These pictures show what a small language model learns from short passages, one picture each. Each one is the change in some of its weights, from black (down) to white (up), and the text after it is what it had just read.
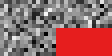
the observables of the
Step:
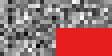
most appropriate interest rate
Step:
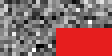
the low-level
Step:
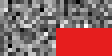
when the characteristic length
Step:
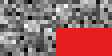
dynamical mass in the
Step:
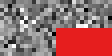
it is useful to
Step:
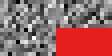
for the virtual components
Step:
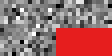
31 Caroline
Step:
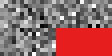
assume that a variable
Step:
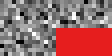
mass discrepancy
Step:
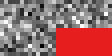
size, giving
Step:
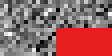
the triplet representation of
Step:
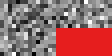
and the waveform
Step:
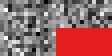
the media were prepared
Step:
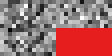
to inform authors and
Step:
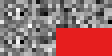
For example, at
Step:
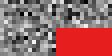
positions, alternative
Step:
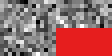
system by $\sim
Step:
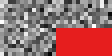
need to be
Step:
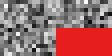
of personal contacts
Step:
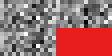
in theories by
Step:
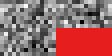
in the case
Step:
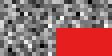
moments, as
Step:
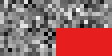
occurs due to compression
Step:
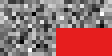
up to a peak
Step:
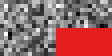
of the entire solution
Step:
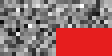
in Fig.
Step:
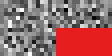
a temperature-independent
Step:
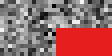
elimination of coordinated
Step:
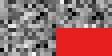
plane change magnitude while
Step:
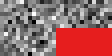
the field remains active
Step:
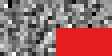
and personality.
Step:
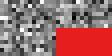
ring, magnified
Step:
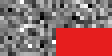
cross sections vary by
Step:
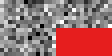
robust behavior as the
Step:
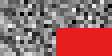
equation, integral sum
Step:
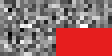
It is the
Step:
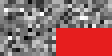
than solely
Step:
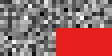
The same product was
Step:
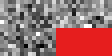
have multiple fixed points
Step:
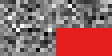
dispersive measurement is
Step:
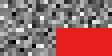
fish. High
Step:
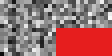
support algorithms for
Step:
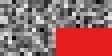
insights informed two
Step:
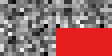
problem under consideration
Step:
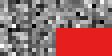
and memory pool
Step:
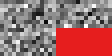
in a good agreement
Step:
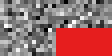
other persons or
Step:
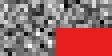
of the system which
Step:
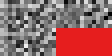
still not available.
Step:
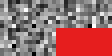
and (*iii*)
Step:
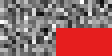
influence on their
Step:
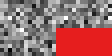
through virtual instruments to
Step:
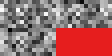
to ascertain
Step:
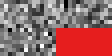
of the plants.
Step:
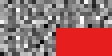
interaction to add.
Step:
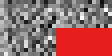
the authors aim to
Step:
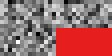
to be male
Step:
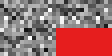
STAT 5a
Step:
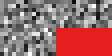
Science Center for
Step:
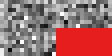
could have appear to
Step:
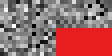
and pairwise interaction
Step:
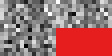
as logical
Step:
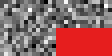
the Operators
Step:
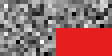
of opposite lepton
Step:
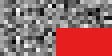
understanding of the mix
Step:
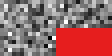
of the dual
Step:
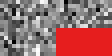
when joining
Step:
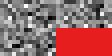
outlet) whereas
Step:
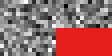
it brings to
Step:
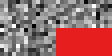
and data breaches
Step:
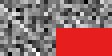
transition were not
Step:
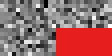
receiver with noise
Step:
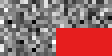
the images being used
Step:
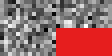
global warming
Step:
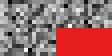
to promote and
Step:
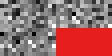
truck speed,
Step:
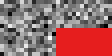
success factor to
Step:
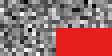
Interest Group
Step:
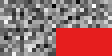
evaluating with a standard
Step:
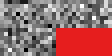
by fits to the
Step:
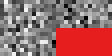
\frac p2
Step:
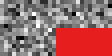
High School during
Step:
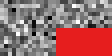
biomass of an
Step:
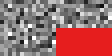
models are derived assuming
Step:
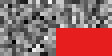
about what the nature
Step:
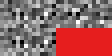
any kind of
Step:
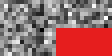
of chronic
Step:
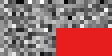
IdP issues
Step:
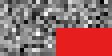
the various instruments at
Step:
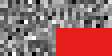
addressed. The
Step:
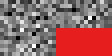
pulse number of laser
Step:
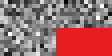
classification. Through
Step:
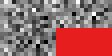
assumed cluster distance,
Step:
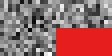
of the added salt
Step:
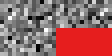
the corresponding electric field
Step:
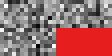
of similarity. For
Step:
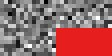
car because I
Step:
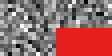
helicity is not
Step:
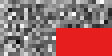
are two possible
